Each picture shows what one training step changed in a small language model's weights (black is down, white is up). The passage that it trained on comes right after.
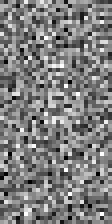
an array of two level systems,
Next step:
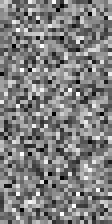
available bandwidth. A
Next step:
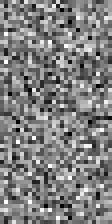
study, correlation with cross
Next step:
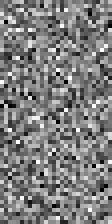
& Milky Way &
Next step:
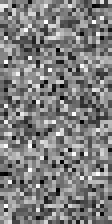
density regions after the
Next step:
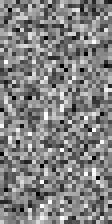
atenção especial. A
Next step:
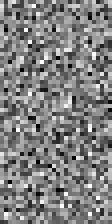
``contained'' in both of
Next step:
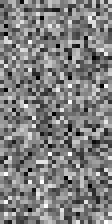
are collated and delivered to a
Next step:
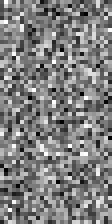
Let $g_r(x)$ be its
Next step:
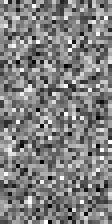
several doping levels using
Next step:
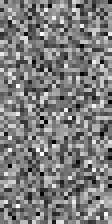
только принимают
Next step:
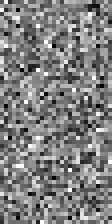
The swirling structure is
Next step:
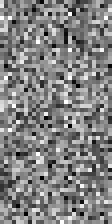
Determinants, New
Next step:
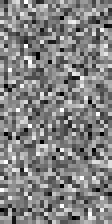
other discrete stochastic
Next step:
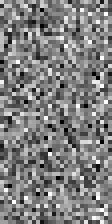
limba Atenei,
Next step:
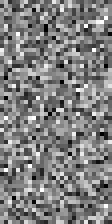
vector $\omega$ mesons and to the
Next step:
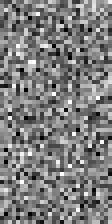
with the perturbative approach.
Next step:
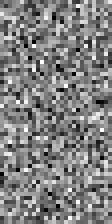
The ionization dynamics can not
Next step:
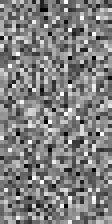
çalışmanın sonucunda da
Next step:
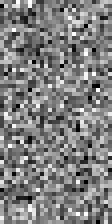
could not appear even with the
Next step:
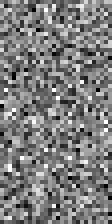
we use the \(ZXZ\)
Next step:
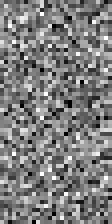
for future work, as is a
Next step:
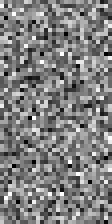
the minimum tend to have
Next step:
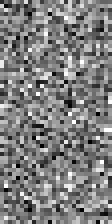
509 nm, respectively. The
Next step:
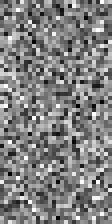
schemes, $G_S$ is
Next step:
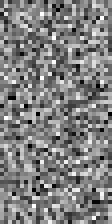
derivation applies also for
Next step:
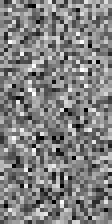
and `OR` common in
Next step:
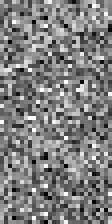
{author} {\bibfnamefont
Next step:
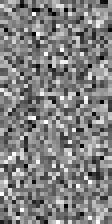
label these zero-cells:
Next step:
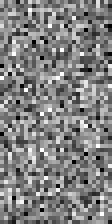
opere in edizione
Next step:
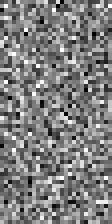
questionable arguments and
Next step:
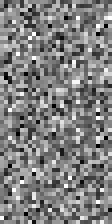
– рассматривается
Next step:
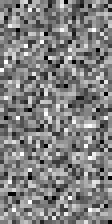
pessoas devem ter me
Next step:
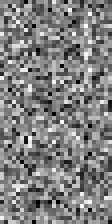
always to learn. This
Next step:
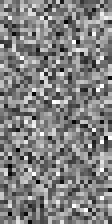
onvoldoende mate aan
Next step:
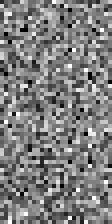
the accuracy comparison of
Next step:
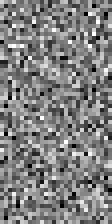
va boshqalarning ilmiy
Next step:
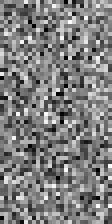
metric looks like that of
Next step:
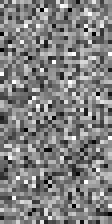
que não será negado
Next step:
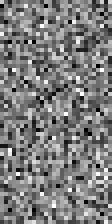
be {\em directed} if it is
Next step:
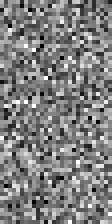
которых необходим
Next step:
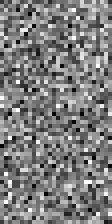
the spectrum of a random
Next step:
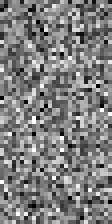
и формы работы в
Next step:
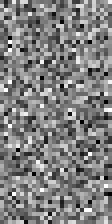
the main predictions of this
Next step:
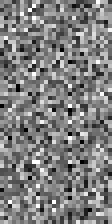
which represents the proportion of
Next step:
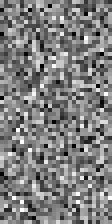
успешной работы
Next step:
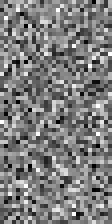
de alto riesgo:
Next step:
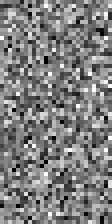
(Eds.), Perspectives
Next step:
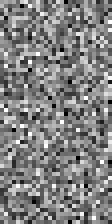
tezpishar navlardan
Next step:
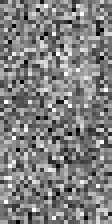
a Courant algebroid, and
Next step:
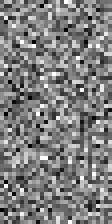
angular-diameter distance at
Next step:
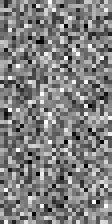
and $g_X$ is round on
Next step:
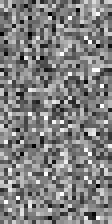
using generalised momentum
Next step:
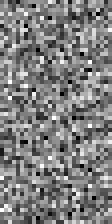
the creation of an additional
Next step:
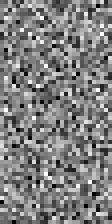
cylinder embedded
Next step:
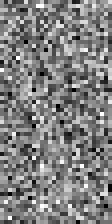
\end{align} This is a
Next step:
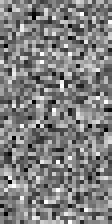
by the powermeter sensor
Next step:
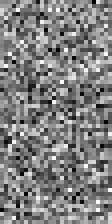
shifts on both axis).
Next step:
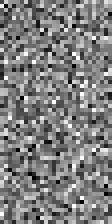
as $t\to\infty$, and the
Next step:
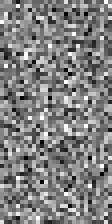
of glycemic regulation
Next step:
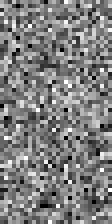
with activation energy 13 K.}
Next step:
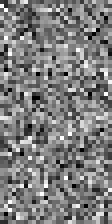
these systems flow to the points on the
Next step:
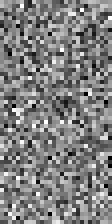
когнитивный стиль
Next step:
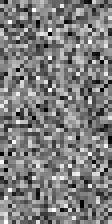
give the following geometrical
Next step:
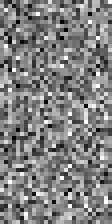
with rotational symmetry in the two
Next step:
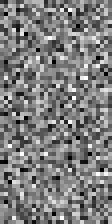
After the identification of
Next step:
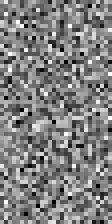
particular even $n$, that is,
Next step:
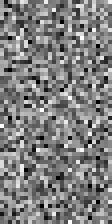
$\mathcal T_H$ in these
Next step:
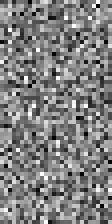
M.G. acknowledges
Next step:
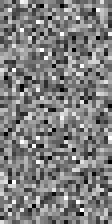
va klasifikatsiyasi
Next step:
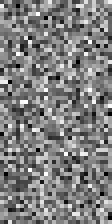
under open boundary conditions, where
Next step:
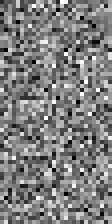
have $vb_1(\Gamma) =
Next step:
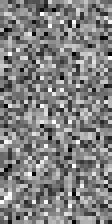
$ \\ \hline \hline \hline
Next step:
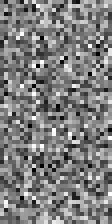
\mathcal{H}$ and $g:
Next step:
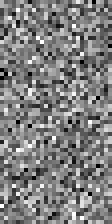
5. Умарова, Ш.
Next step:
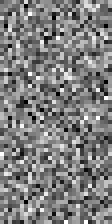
and a bi-infinite path
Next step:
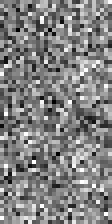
that for each monomorphism $e\neq
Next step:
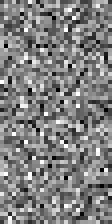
staggered sea quarks
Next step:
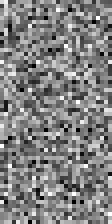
size effects, we have
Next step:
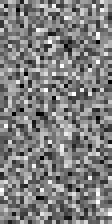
reason, some argue that the
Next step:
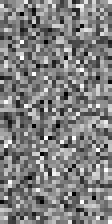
all $1\leq i \leq n$.
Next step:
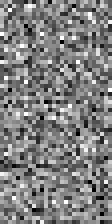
built to support autonomous
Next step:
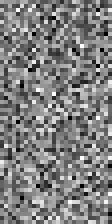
\eqref{subord}. \medskip The
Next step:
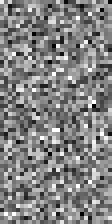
foydalanib, diniy
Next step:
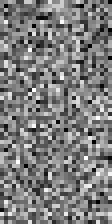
number of point sources with {\em
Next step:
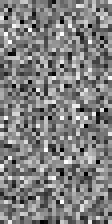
à prontuário)
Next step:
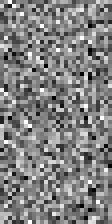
the Cartan-Dirac structure
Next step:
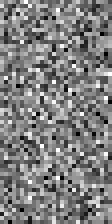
network. The proposed
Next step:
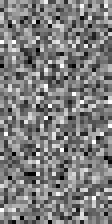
Филол. фанл.
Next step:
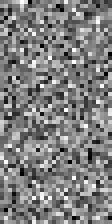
lists among colleagues from
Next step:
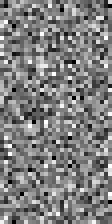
complications (nephropathy,
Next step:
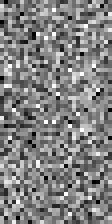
we have $E_n\cdot
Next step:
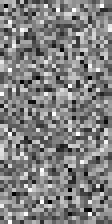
the green area represents the
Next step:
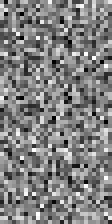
$u$, and then $W$ is not
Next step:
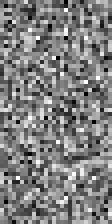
> 3/2$. We combine the
